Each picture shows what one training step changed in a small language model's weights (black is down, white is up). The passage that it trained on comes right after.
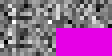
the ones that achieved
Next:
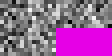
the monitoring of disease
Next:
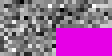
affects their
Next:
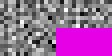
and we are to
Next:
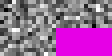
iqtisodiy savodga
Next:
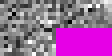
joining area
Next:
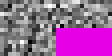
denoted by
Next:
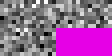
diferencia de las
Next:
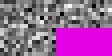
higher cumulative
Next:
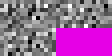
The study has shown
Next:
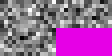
location accuracy part of
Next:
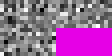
corresponding prompts
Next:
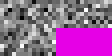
combination of training
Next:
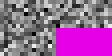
faire sentir
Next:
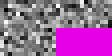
identified peaks
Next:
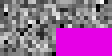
about how the
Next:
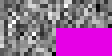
two; the 70
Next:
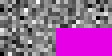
Don't know
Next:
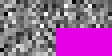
to change the density
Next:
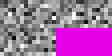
a close orbit would
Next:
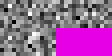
Further evolution of
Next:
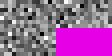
could be from
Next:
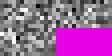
saber entre os
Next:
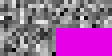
explained by the
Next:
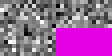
the possibility that the
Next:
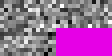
log IMU
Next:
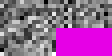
can cause behavioral
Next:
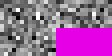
фактами і
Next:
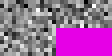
author explains what
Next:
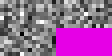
defined by an
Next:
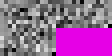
implementation of the
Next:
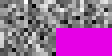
the right-hand
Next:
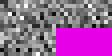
a weak electric current
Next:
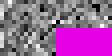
the comparison between the
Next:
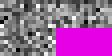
y}$ will be
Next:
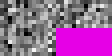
is that of
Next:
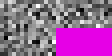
and implementation of the
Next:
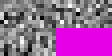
a compression by
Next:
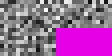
with Theorem
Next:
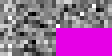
have been done
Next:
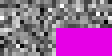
creerme que
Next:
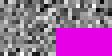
closure are well
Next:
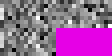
the subjective evaluation
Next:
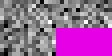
overall performance of the
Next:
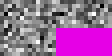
This interpretation means
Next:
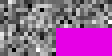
is the product of
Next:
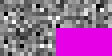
The most stable configuration
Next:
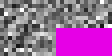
scaling can be
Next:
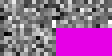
é resultado de
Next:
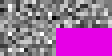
узнают о
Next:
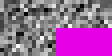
institutions to formulate
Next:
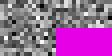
diverges the school
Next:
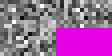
in Tourism
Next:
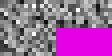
Such a triple
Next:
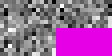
les moyens
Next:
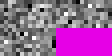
is an extension of
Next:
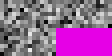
phases of the
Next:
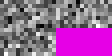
crop the initial
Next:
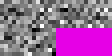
situation threw
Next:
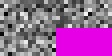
of the most studied
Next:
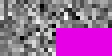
system, the better
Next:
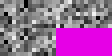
clearly depicted that
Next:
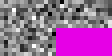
collection and preparation
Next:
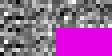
feasibility of
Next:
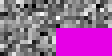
The goal of this
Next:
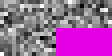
ambos com as
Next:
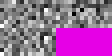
an envelope
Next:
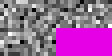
usage frequency of
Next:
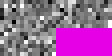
utilizó el método
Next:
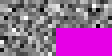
$p$, which
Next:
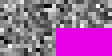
cumplir también
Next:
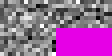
resonance can be
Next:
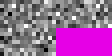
most debated questions
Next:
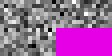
modes with their corresponding
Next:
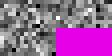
After the above
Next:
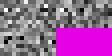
larger research data
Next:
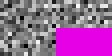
was ordered,
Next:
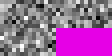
respect to the other
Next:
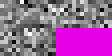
distributed Agile software
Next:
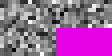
occur in the
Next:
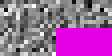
cost benefit ratio
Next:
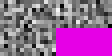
(red) and
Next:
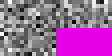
materials due to their
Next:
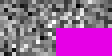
when a destination
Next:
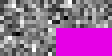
$Y$ into
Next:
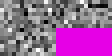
CTD w/
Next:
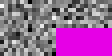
in schools.
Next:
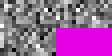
the lung
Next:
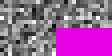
additives with
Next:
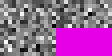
of the Department of
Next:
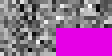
Figure 4.
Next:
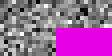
borligi ham
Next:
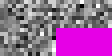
generation capabilities.
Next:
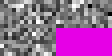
the bibliometric
